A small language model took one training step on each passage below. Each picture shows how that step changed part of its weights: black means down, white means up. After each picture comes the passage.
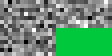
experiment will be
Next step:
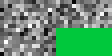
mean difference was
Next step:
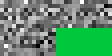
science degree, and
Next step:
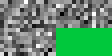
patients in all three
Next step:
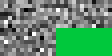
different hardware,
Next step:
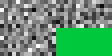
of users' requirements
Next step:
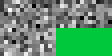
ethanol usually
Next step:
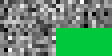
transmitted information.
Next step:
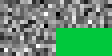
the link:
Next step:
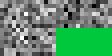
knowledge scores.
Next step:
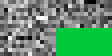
is gaining more
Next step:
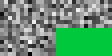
the faces on
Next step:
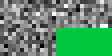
current in the
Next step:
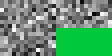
of spin
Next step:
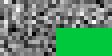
IV animal
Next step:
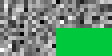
For our heart
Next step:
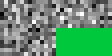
the in vitro
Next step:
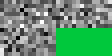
assigned to each
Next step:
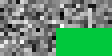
detail, it
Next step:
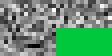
for treatment and
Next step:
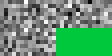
was developed by
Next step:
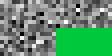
We will describe
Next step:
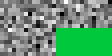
on Open Access
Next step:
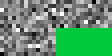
of resources and,
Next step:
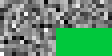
knowledge triangle concept
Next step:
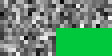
the main features of
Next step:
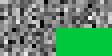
check TMJ
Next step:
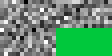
kW to
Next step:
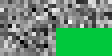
of reporting and
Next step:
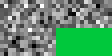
how public upper
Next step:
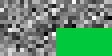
of schools
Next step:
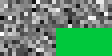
calculated using a
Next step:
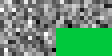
Kelly is
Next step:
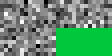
the patient was followed
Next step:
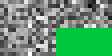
is the fact that
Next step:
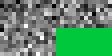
hazards of
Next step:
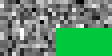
show that the proposed
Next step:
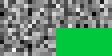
themselves without
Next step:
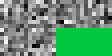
↳ In
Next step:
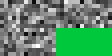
mutation and
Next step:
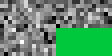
influence that PD
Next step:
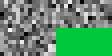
the host communities
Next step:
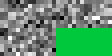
and 12% on
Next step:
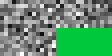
observation it was
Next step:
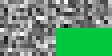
is high due to
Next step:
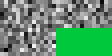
the prevention of
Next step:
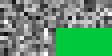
remarkable decrease
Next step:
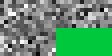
centered on three
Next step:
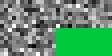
interactive learning
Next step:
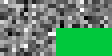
e das
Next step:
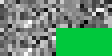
details of the
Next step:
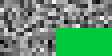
to the category
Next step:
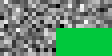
Jour. of
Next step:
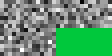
value of input parameters
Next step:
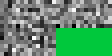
vaccination rate;
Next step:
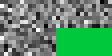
name: W
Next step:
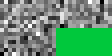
this did not appear
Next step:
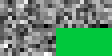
funding sources, or
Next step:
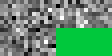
yields two
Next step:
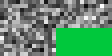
advocates the
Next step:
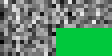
the General
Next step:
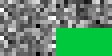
implementing his final
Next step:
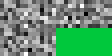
by conducting
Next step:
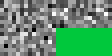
in improving the
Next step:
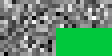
The purpose of the
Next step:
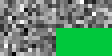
sources, with key
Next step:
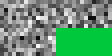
is constructed using
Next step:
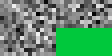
Reasons for
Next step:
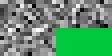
multiple generics,
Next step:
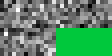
future constitutional
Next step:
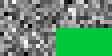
these approvals
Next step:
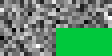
to the tools of
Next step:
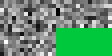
on agriculture but
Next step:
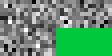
linear approach.
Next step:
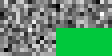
the preparation
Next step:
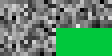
design for hybrid
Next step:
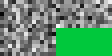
the development of a
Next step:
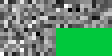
this metadata will
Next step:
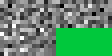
quantifying the
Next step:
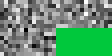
the environment, particularly
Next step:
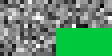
overlay and
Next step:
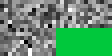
this survey.
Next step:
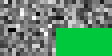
advancing the
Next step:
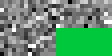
of the influence of
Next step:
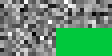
Convention since
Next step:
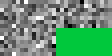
and course of
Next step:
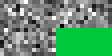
el que
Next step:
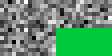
systems engineer,
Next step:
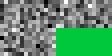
any OS such
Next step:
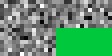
how elementary teachers
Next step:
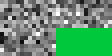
were done on a
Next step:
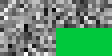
t ha
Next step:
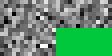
sufficiently high
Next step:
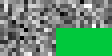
For $m
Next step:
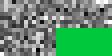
The advantages of
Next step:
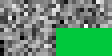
for both databases
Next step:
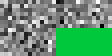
after the spectral
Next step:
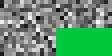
measured displacements
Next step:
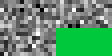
As now world is
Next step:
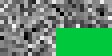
within the view of
